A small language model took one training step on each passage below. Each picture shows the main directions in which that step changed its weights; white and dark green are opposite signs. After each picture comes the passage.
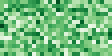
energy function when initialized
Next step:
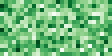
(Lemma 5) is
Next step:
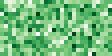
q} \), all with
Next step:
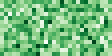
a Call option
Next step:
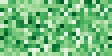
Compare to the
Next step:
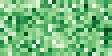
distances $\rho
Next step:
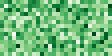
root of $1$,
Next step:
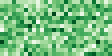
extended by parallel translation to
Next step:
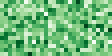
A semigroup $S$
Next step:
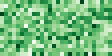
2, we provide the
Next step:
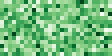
reconstructed completely
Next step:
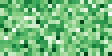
definition of the simplicial structure
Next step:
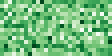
to the reaction part
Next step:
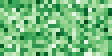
second-order cone
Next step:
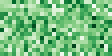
on $\omega$,
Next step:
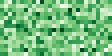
to correspond to the unit
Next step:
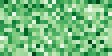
then $\phi^*$ satisfies
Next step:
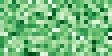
$$ The above description of
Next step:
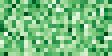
intervals $ E:=
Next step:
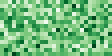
were progressively
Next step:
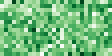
of general Lagrangian systems,
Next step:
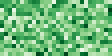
sets of matrices. We
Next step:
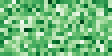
In the case where the
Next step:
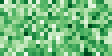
$\tau$ est une
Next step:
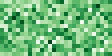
sheets into the
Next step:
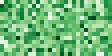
$M_\lambda $
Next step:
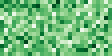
or human
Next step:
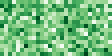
all $r\ge
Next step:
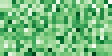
for $x\in
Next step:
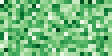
$L$-module can
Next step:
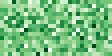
structure of the support and
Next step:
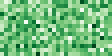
following theorem~:
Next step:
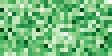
this is explained in Section
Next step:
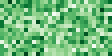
alternative, recursive approach
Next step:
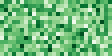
that $f$ is
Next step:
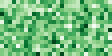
we will give a proof
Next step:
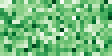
is also bijective.
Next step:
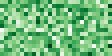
concept of the angle in
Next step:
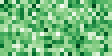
$f$ factorises
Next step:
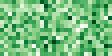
the matrix $A$.
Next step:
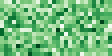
interventions in the
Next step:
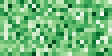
\item SFS
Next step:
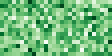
commutative. Conversely,
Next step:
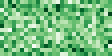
diagnosis of
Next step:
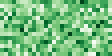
an any odd natural
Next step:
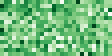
of further argument are
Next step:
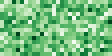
of equations with left-
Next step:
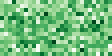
obtained for the coefficients
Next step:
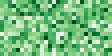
polynomials are also given by
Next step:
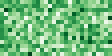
right panel we have the
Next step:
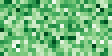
parameter~$\theta$ controls
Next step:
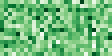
not hedged by
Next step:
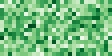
oriented, independently of its
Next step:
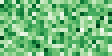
$n.$ All these
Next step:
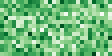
Galois automorphisms, the polynomials
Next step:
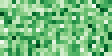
we propose centralized and
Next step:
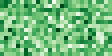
can identify all paths at
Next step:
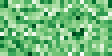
\bf B$
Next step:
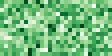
OU process we can
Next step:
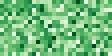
a unique automorphism $\s
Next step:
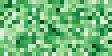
be a Noetherian
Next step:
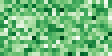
However, there exist algebras
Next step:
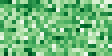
whose critical points are the
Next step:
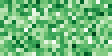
reject, when the
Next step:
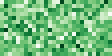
American Mathematical
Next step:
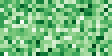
The concept of uncertainty space
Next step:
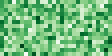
also some other numerical schemes
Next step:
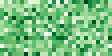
map into the closed
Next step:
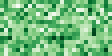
\ has a normal distribution
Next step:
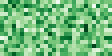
que les multiplications par
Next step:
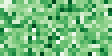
is {\em left
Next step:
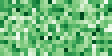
complex number~$\tau
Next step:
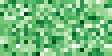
= (\lambda I -
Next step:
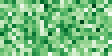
the estimate \[ |\langle
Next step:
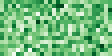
~\hbar$ as a
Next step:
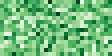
We may assume that
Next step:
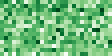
so one can regard
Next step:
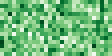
the BP property.
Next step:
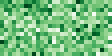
defines on ${\mathbf
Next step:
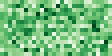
(in the latter),
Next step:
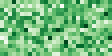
both having socle degree
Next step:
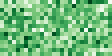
appear in the composition series
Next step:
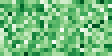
the origin in the
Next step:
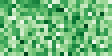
forms $f$ for
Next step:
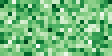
and their quotients by finite
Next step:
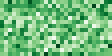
stratification}), which gives
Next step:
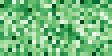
of the local geometry of
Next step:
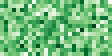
\sigma - B
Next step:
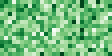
and collect terms of
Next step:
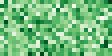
\in {\mathbb
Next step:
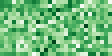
space $Y$, equipped
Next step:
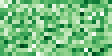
as the additive unit.
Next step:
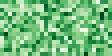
the 2rd or
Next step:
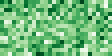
has a singularity. If
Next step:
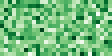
infinitely many cases. We
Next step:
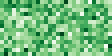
correspond to the same unitary
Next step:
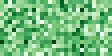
be done in the
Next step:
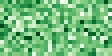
estimation of direct treatment
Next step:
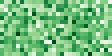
that $Y\in
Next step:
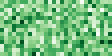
The rows 1,3
